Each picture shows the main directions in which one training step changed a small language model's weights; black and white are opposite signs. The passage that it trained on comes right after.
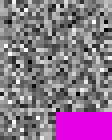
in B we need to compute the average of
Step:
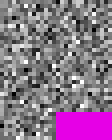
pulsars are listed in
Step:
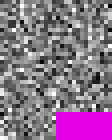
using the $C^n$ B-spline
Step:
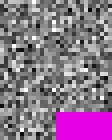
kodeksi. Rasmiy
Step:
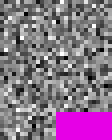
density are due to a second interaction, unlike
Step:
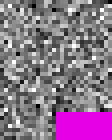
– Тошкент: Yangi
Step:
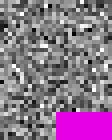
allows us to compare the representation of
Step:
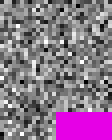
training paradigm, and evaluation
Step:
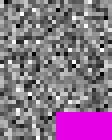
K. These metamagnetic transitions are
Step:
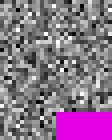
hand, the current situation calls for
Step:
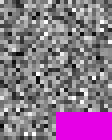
in it, is very different from a ribbon
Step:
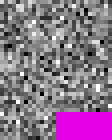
подальшого спостереження
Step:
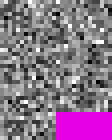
его закулисными
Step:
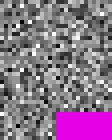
fears of unemployment (such as
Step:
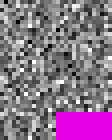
Similarly, we show the same detection
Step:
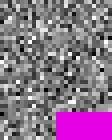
of indicators of opacity and
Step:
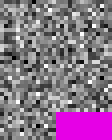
Nizomiy, Dehlaviy)
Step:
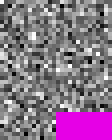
can be much larger than the applied
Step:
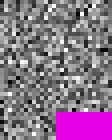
faydalarını hem de
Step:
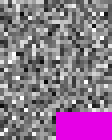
и новаций, привлекая
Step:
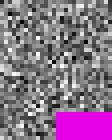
mustaqil fikrlash
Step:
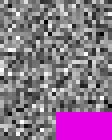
of clinical evidence indicates that
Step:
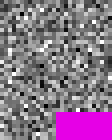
Global Histogram |
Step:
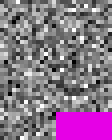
customers' feelings or direct
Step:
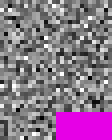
a unique s -structure, so
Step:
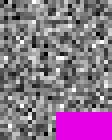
for R treatments. LAI was calculated
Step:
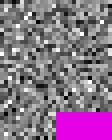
stops, corresponding to 1 week and
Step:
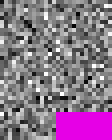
Baxodirovna Qo`qon
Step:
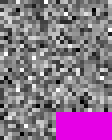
Article: Manu N.1*,
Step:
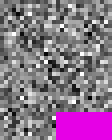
supernovae, would be responsible
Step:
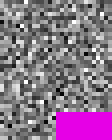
contexto cultural de Portugal e
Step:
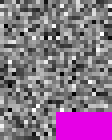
Leader of this deliverable
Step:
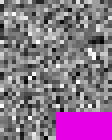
вероятно, что для
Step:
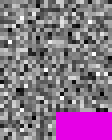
and 25% of the subjects had
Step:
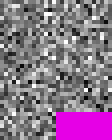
of practical vocational knowledge
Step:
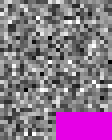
are determined by Laplace-transform
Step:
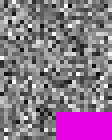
anti-linear. To complete the
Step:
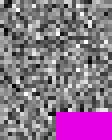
zahlreichen internationalen
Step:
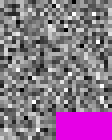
GENERAL AND
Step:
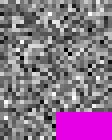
group under composition, we can dive deep
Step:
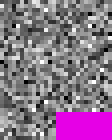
values of the parameter $C$ defining the
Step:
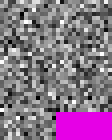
una de las partes"*.¹⁴
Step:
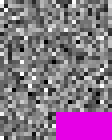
(BASED ON GIS
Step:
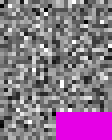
method in the study of computer graphics. 3.
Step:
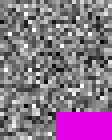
questions rather than frequencies
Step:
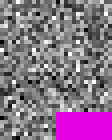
збереження церковних
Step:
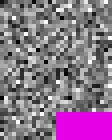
that the minimum Lindbladian gap is
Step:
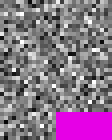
Learning for Software Vulnerability
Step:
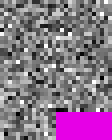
proceed to the next state.
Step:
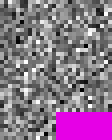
planning and quality. Geometric mean
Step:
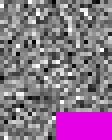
Humphreys, R. M.
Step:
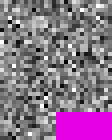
the dissemination of this language
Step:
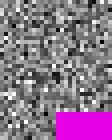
model. To prevent the influence of
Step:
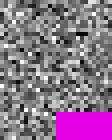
Management Studies. – 2023. –
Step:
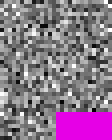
\ac{SR} mirror
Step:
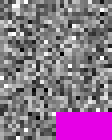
the popular belief of showing pity and
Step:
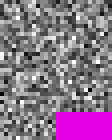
It is well known that the binomial states
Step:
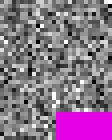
redox-reaction-mediated charge
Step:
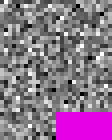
relación entre la investigación y la
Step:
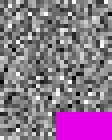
of an increasingly technology-driven
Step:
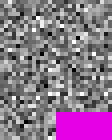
run table was created based on the experimental
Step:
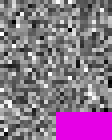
94.6 Supervised
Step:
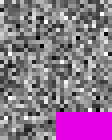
Conceptualization LN and WC.
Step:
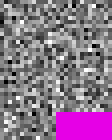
universal. Astfel, conform
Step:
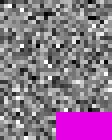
where $\beta$ equals 0.1, these parameters
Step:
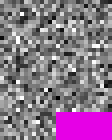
reduced power is more common in cervical
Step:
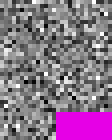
contributed to the downloading
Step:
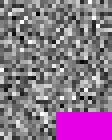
galaxy. No continuum is
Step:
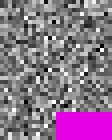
главных компонент. В
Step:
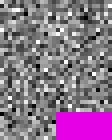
model from preoperative systolic
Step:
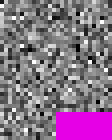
- 1) La capacidad: se
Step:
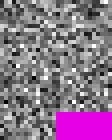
including exercise types, number of
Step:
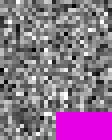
and the absorption-based ({\it
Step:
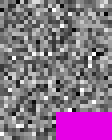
Кулдашев Н.А.
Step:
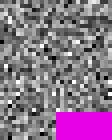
may define a bracket in the space of
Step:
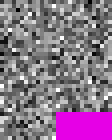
hand, for COVID-19,
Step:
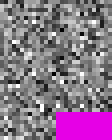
clays samples, show different swelling
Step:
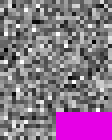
August 2024 and concluded 28
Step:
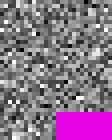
badań obecności
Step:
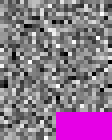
significantly among patients with iron
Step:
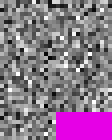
recovered (Orhorhoro
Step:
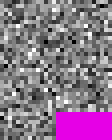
However, the impact of this intervention on the
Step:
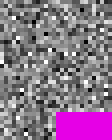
turtle biology I confirm that I
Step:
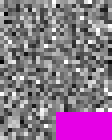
analysis. This is also following Permenkes
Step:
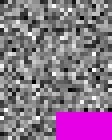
specific MW model adopted. However, all
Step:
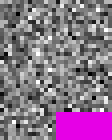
which are resistant to essentially all
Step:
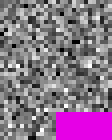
indeterminado (ESUS) en
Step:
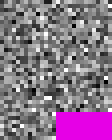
supporters par des gestes, des
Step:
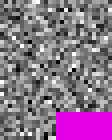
$0.1$ times the real
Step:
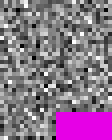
(1988) and Jayaram
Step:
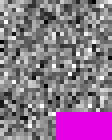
\subsection{Other similar stars} A
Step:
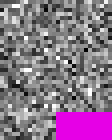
the considerations of liver contours,
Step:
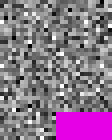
the operating speed of the input
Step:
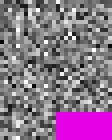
umrining 57 yili davomida
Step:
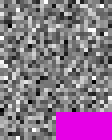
$dx = dy$ ve $dx
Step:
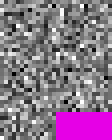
Engineering plays a crucial part in
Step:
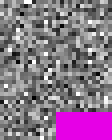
a single spherical absorbing
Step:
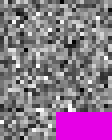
y estilos de aprendizaje y
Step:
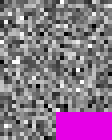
classical boost and buck-boost
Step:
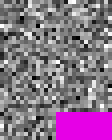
(c)-(d), but for Model
